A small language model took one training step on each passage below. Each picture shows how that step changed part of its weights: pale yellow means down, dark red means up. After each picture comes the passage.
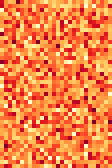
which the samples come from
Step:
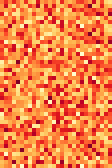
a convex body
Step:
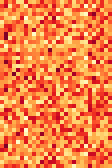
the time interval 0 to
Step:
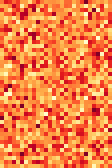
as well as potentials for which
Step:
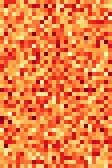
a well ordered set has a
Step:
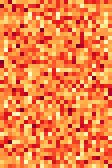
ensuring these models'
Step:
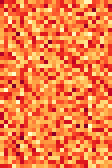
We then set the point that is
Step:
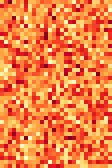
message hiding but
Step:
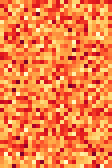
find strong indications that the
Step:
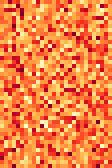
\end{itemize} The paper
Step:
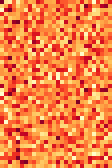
images of a background
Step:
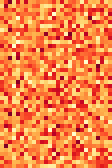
little constrains the
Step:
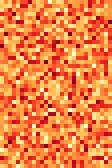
the antiderivative of
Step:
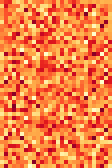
interaction of the system with the
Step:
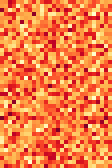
the ventricles given
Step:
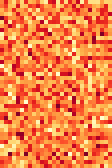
$P(w)$ but under
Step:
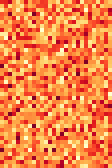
same prior specification;
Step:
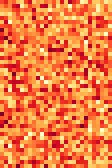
The formula of the first point then
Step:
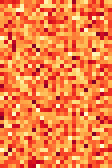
\\ \end{eqnarray} and
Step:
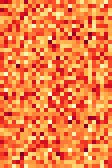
part there is a number on its
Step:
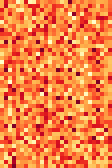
explicit solutions of the equation
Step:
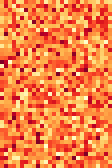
order. The five most
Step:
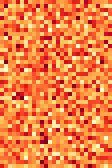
and a charge density wave
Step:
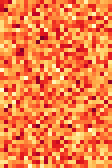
because the counting system
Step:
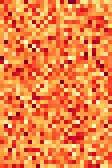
elementary systems. Therefore,
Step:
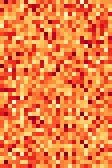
is \begin{equation}
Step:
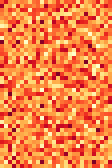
invalid. The extended
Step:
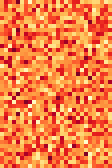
formal phase and wavenumber
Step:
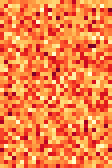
number of adversarial
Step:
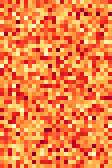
energy cutoff to
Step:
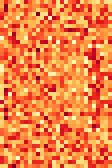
1. The fact that the left
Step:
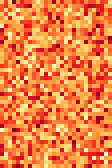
\binom{d +
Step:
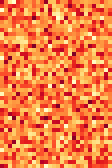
Templeton Foundation
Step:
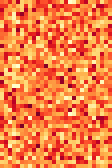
and exponential do not have
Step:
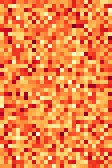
same probability space $(\Omega,
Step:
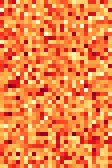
possible to generate laminar
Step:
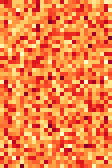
i}$ is the multiplicity
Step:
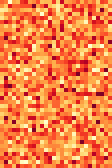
reducible} Artin
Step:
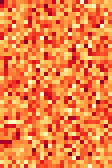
problem, we mention only
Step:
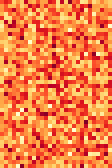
of the conjugate
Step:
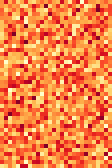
able to merge two
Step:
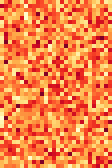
this problem in an experimental
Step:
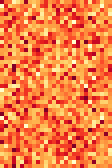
Kaz. constant) of
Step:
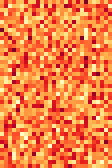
angular coefficients are
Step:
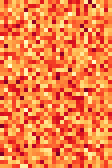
change which is induced by
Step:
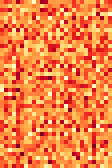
and EMHD, we
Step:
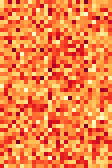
fidelity in quantum
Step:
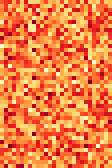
rate function is given by the
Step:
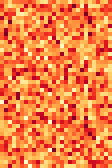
to itself,
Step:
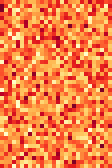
Frisken and
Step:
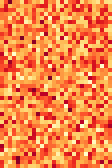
Hopf algebras, as
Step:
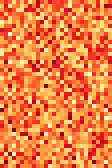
with an eigenvalue
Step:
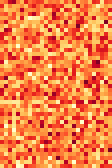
links in $M$
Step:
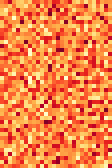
an early age,
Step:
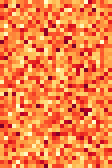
is Girko who
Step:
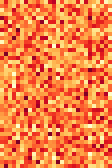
$E$ of return
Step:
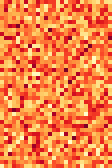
wall as indicated in
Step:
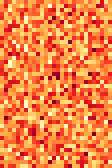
might be one possibility to
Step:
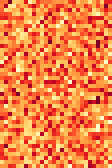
active-set algorithms
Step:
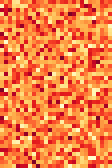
%uncomment if
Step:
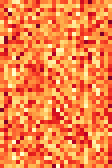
get that $\Sigma_1$
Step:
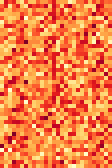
the observed smallness of
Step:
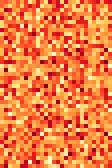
beam (the image
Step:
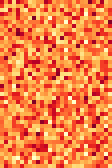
dense in $\mM$.
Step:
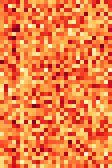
between limited field of
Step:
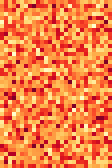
the set-valued function
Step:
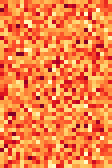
expansion. We remark
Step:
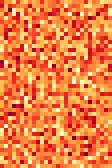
time horizon defined by
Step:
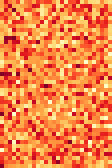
manifold $M$, so that
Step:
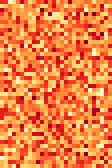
such as a halo field
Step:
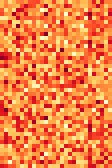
The variable parameter is the radius
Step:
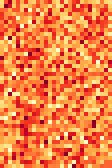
visualization both in terms
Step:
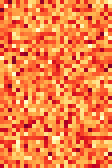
hence bias the
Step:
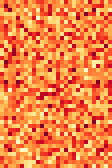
of the corresponding DGP model
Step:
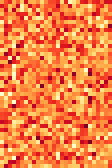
that the dependence is more
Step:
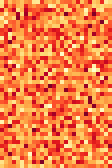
with vertex covering number
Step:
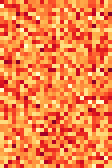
the CDF of the
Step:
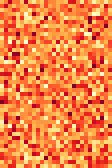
a Type II
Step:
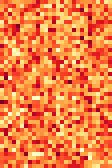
have $$\varphi(x)
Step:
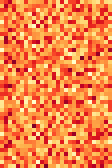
optimization problems that must
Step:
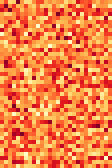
species of atom remaining
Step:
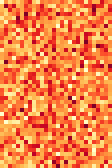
expanding, the
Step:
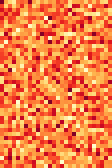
area. %\item
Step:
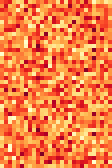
evaluated in the light
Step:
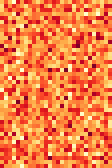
{\em bumping}
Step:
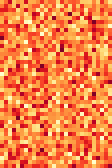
pattern described as
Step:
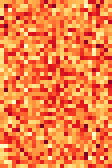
the fact that the source
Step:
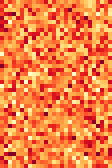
is probably the
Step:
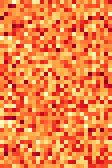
All this means that
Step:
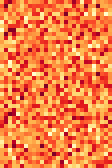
to further reduce the
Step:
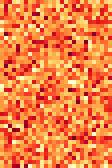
experiments, the observation of
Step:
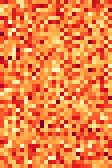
If $Q$ has an
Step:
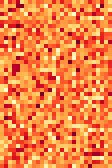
_{S\setminus A}$.
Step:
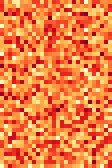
of independently and identically
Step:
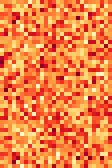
the sensitivity to
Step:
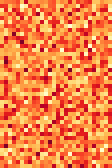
that integrates BP
